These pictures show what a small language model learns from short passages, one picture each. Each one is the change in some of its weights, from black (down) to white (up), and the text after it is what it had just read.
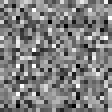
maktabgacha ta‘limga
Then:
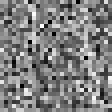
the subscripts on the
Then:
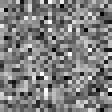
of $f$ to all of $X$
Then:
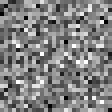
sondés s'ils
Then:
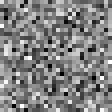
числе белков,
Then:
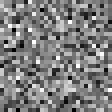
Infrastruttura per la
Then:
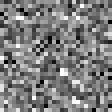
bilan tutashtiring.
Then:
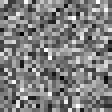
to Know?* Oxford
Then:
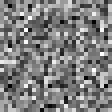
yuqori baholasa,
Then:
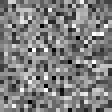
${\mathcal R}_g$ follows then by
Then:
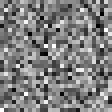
$T$ and a non-empty
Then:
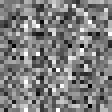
immediately norm continuous
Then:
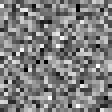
is therefore freely available
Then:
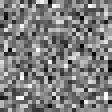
kiosk at a particular location
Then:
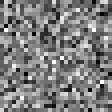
derivatives of second-order
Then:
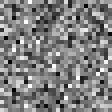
the affine scheme obtained from
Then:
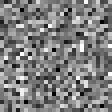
planes to contain jumping
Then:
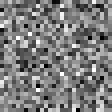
його подолання в
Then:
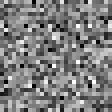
methods to problems in coding and
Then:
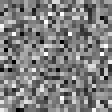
$\eud$ admits a unique
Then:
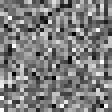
con tráfico CBT".
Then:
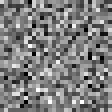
її зміни та
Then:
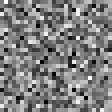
new dimension. Engaging with
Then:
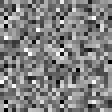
\begin{center} {\Large
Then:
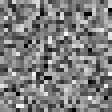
peneliti bahwa
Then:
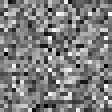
-1$ operations in total;
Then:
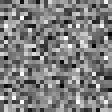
solution to \eqref{1.1}
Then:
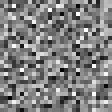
dunyo bo'yicha
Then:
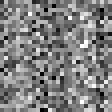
\label{remark} Assume that
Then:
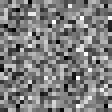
ifloslangan issiq
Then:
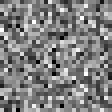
since $F(\tilde y) = 0$
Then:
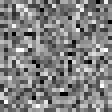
minimal shift invariant subspace
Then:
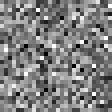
nos alejemos de
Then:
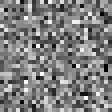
of $K$ if the identity
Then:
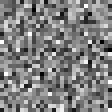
of Science (WoS),
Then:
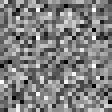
مطلوب یا
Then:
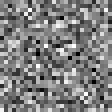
coefficients of the matrix *A*
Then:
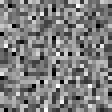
{\bf Conjecture A.} (cf.
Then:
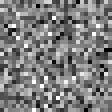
Sets$ which associates to to
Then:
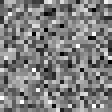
of second order at the origin.
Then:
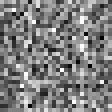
\thanks{Supported by
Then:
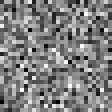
the operator norm closure of the
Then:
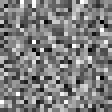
genç ve dinamik bir
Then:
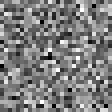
that $p$ is an acyclic
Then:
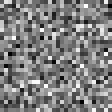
shows first that they, after
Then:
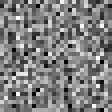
conditions \begin{itemize}
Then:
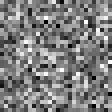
$f:M\to M'$ and
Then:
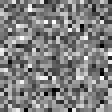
Without loss of generality, we
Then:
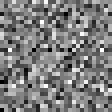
H., Heikkinen,
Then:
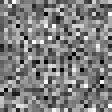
option of disregarding all
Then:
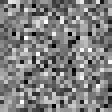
equality is proven similarly.
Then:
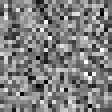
$Y$ for all $m \leq
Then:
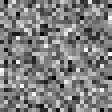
product of supersingular elliptic
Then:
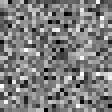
toutes les tumeurs
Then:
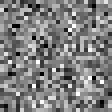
$b_{\infty}$ is a real number
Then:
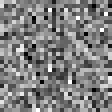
поэтому доступен
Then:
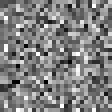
observatorios soviéticos
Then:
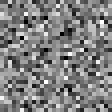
bo'lmaydi. U shu
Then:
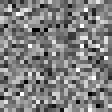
of other random matrix ensembles
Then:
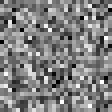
$G$ that are split by a
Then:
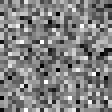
\cdot 3 \cdot 1, \quad z
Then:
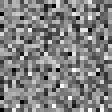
\leq b \delta \end{equation}
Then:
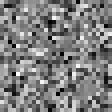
del sonido; y sin el
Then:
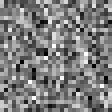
memórias discursivas
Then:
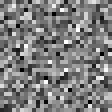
sitios de adsorción se
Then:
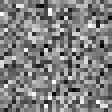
movement at the turn of the
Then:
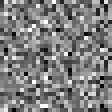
is highlighted how these
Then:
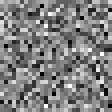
is concave and decreasing to
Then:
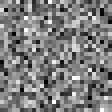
of $S^2$. The result is
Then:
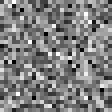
element of $\A$ is also a normal
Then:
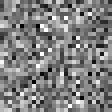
também, no centro
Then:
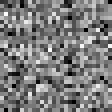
algunos diagnosticados
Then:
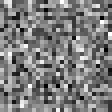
a right angle, we have,
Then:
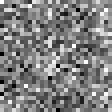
Fedorchenko Y.,
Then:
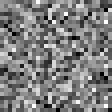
diterapkan oleh
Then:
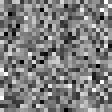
type $T_i$. By the
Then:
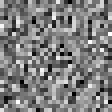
на ровные части
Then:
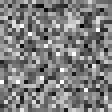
المقيدة ذات
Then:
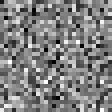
n > 0$. \end{Theorem}
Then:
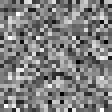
and Management* 54,
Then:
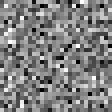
Disease-induced mortality
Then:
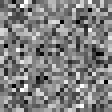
bila pemimpin,
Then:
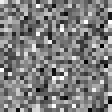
Smerch, Terminator,
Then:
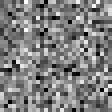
absolutely stable. Then
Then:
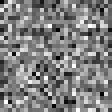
this implies the following result, where we denote by
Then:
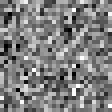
mumkin. Bunga
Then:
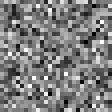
polyfract $P$ in one
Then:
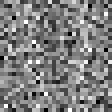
of our investigation is to
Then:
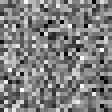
odalar bu sofa
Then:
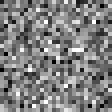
students by grade level)
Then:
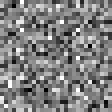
Мир русского
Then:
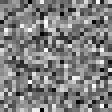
of quadrature rules with
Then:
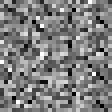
care, de fapt, a
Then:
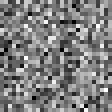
Folk Songs is an
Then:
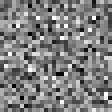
symmetric combinations node-node,
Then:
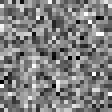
Por outro lado, o
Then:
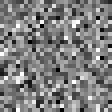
कई बड़ी
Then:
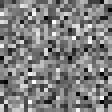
maqsadga muvofiq
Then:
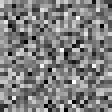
кВтч местной
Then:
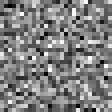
xizmat qiladi.
